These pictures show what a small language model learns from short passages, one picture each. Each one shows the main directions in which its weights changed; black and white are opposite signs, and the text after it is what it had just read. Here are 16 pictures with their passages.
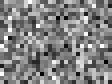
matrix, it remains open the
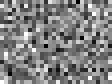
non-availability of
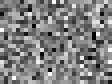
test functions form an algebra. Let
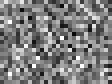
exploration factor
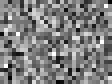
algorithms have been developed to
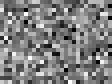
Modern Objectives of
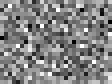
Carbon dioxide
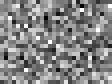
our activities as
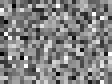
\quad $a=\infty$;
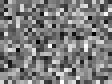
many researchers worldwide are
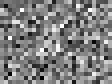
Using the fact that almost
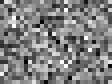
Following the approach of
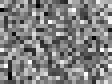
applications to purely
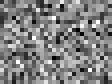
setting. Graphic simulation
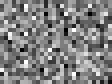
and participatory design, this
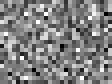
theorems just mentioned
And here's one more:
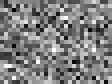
on learning motivation.
